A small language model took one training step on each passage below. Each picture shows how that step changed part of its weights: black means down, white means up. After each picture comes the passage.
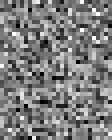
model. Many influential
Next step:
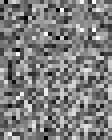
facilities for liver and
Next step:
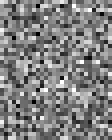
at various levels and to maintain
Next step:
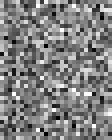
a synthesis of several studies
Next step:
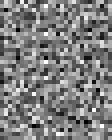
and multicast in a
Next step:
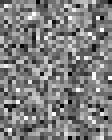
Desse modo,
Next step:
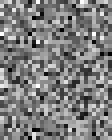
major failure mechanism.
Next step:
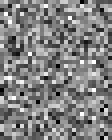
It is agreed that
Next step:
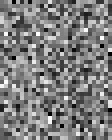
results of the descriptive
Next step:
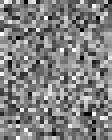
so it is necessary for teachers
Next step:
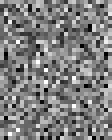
вищу освіту в
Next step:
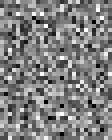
a conclusion on each
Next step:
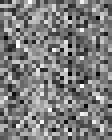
se o cineasta
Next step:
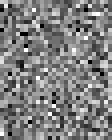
milk - Salt &
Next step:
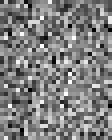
y la complejidad de
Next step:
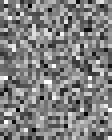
participate in the analysis or
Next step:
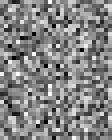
gapni sen
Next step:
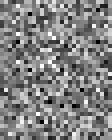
was good earlier but
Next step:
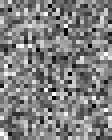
frontal diameter
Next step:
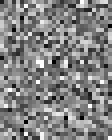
application of the use cases are
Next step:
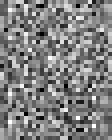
aktif olduklarını
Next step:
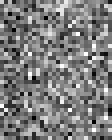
uning yoylari esa A
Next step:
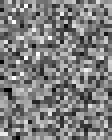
level, the strategies were related
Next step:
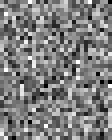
место в обществе,
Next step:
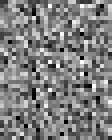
have not yet been addressed
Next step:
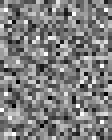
way of thinking remains
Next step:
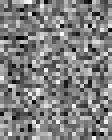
по сравнению с
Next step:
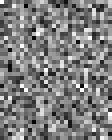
with a diagnosis of
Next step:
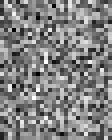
amount of labelled
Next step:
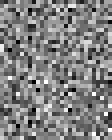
adaptadas a las necesidades
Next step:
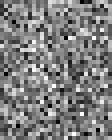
al trasplante,
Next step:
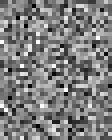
regulatory bodies face
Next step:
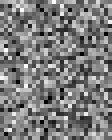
type, secondary research,
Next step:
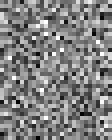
occur due to high blood
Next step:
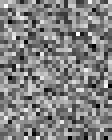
93 Hiroshima
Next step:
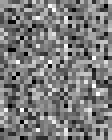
quvvati va
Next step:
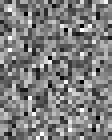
its well-developed
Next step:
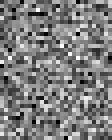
Berikut ini adalah
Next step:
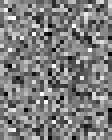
by researchers at the trial
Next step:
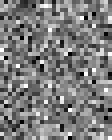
shakllangan turlari muhim
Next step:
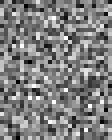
of surfactant
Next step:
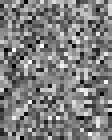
United Kingdom;
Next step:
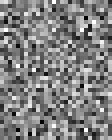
vehicle traffic or the
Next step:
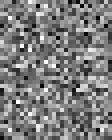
to a new environment and the
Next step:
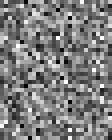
no parecer do
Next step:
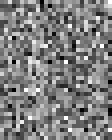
Interpretation She also
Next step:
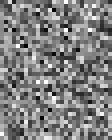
laboratories, the
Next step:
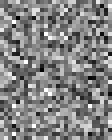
of the direct impacts on
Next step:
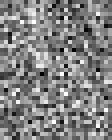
biogas is important in
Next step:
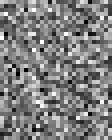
write the data.
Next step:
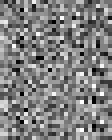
aralashmalar kirish
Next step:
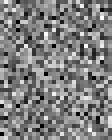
a source of information for management
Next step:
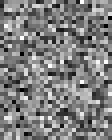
the period, however, have
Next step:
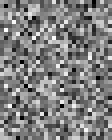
des démarches de
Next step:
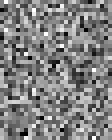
in friendship and
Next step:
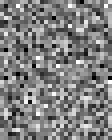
piece of DNA
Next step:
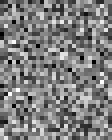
noted that although this
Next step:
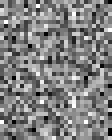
neutral F $C1
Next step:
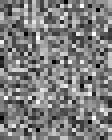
shows that this residual
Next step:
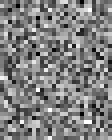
attributes when grouped according
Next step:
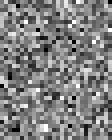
bilan yaqindan
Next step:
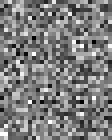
caring, confident,
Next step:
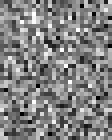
na may interpretasyong
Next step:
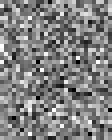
production of the fishing sector
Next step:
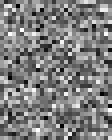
bilan jazolanadi
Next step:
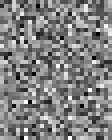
lâhza bir
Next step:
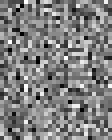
Sequence productes were
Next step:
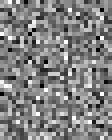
failure and it correlates
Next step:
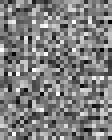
можливість для
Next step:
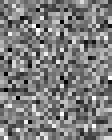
grands ensembles de
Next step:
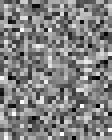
beradi bu esa barchani
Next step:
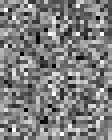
ehtiyoj va
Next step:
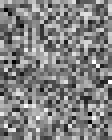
shows the distances to the
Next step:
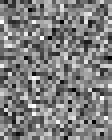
contexto laboral. O
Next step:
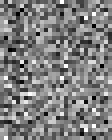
o'tkazish hamda
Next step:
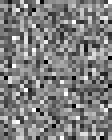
відмовитися від
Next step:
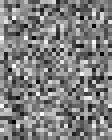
characteristics of respondents Characteristics
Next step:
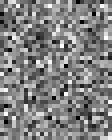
va mas'uliyatli
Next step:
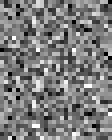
ва бошқа
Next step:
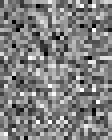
organ dysfunction
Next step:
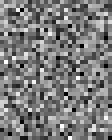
axborotidan va
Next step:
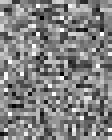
etiological interpretation of
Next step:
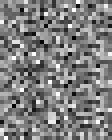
tili ta'limining
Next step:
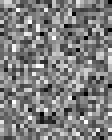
der Kindererziehung
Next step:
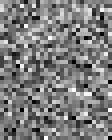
the population by using human intelligence
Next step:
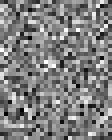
mas pensados na saúde
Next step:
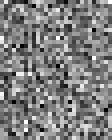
desse front de
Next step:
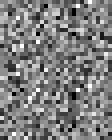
electronic exchanges between
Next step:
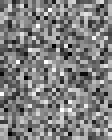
tendres. C'est
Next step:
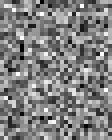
scrapped the
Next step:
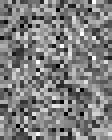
darkness. All
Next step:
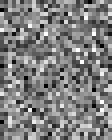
shown to be a significant factor
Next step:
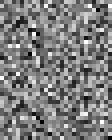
results. For example, in
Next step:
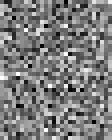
direito e causar
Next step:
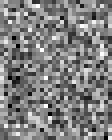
properties of the real breast
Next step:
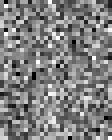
dengizlarda ham
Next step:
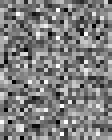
cannot take into account all the
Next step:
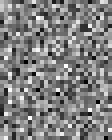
“black box”
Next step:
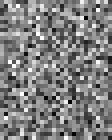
de care are atât
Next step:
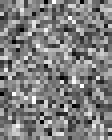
black, M is randomly
